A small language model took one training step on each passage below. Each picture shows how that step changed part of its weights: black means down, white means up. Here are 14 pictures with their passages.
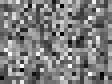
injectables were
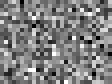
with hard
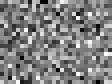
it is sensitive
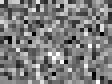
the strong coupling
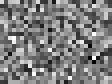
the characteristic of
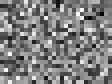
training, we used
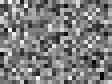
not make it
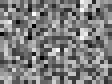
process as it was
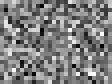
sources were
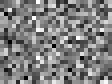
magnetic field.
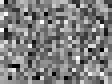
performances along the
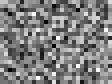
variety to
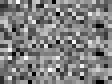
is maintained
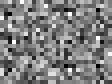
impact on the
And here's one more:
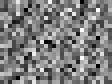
factors that
